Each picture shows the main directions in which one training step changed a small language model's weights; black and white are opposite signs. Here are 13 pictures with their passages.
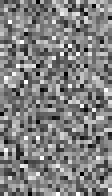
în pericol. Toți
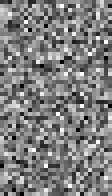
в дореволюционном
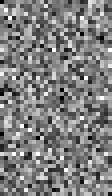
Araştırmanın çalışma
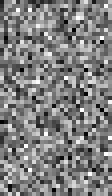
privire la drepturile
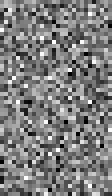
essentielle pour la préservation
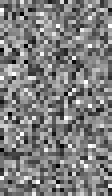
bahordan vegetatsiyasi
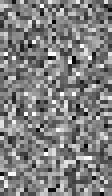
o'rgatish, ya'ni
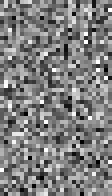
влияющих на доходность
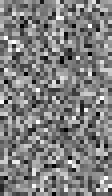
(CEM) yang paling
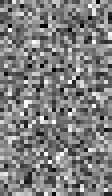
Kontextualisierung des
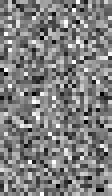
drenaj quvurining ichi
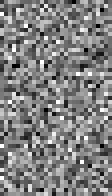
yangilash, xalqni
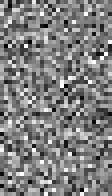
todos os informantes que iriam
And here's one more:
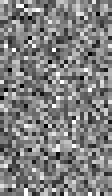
**MODELAGEM DAS
